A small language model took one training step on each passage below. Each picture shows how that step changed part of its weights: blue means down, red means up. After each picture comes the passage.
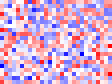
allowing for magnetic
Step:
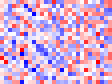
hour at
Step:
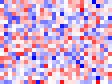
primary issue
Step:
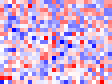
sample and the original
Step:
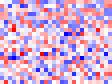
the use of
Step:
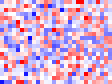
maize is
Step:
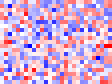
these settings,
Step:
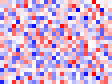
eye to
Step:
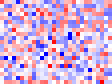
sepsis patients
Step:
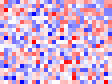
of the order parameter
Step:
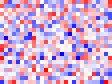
for this action are
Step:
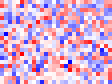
The annotators
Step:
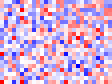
a brief
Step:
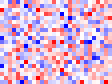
- a\theta
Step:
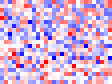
angular measurements, the
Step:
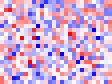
as high level of
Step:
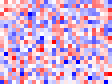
with intermediate
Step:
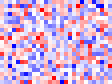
5G networks has
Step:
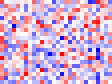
differentiable at
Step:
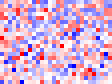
how to curve.
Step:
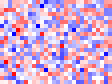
as a pairing
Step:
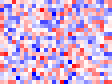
Scientific Research
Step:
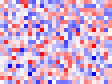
is time,
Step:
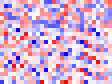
custom of child
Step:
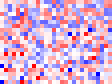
separated by a
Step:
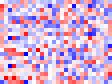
However, there is
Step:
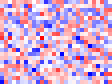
small countries, like
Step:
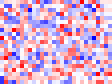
good understanding of systematic
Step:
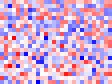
structures as well as
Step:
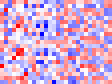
be useful for this
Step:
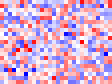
The data is
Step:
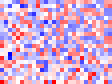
the Generalization
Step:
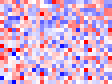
slope of the
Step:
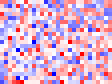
concentrates were
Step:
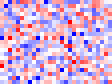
dual students
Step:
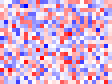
the discrete variable
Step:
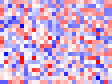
figure presents results
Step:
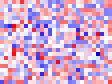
will contribute to
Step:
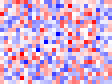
perform cooperative
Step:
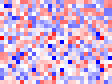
modern was
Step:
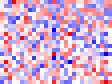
improve on the
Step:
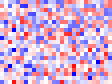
the curves can be
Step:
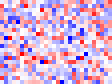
They deploy
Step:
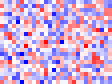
Power Flow
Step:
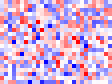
scalar field.
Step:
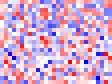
first defined using
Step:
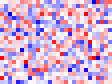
clarified whether
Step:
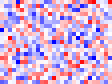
body is
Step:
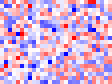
flow has been
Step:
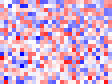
the generated random
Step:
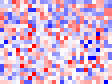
spin conversion in
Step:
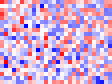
also consider the
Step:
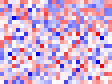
remaining reasons
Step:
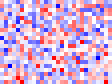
a crucial factor
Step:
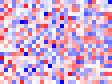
to prove that
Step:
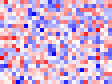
can leave the
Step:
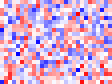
solving for
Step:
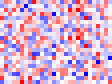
committed to
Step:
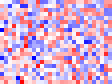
the micro-scale
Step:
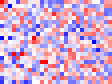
are done by
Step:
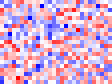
work, it was
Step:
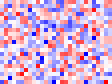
certain that such
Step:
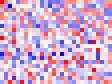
are the most
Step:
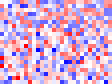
the complete graph
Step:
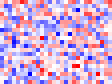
engagement structures could
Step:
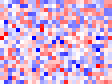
the banking
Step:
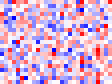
derivative on the
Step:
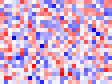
reaction to
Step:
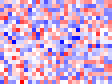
their development. A
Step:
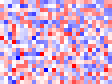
the years of
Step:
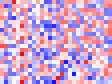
sector via a
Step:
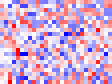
the result in
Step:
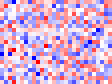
\ was only able
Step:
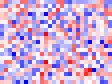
and consequently
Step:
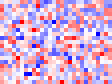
this work we consider
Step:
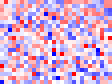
to prevent further
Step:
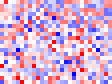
to the skin
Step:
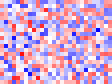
the rules of
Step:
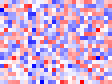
or back sheet
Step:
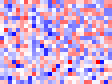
dominant in
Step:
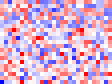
along with abnormal
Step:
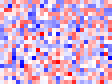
which the concentration of
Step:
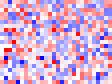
onwards the
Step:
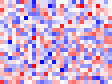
C_q is
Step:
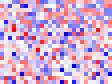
the effect of
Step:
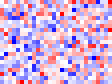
neutral particles is
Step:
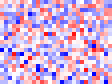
an initial round
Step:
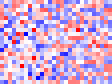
learning outcome will
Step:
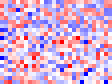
it produces the
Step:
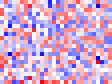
proposed method to
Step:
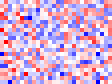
not only by measurement
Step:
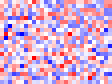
points represent the expected
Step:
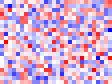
those infected
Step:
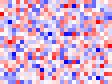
show in Figure
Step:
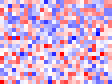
different Higgs
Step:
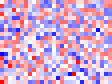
according to Number
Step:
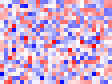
the high-energy
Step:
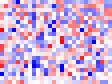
$a$ and
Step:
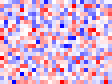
a long period of
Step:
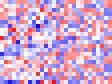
from samples from other
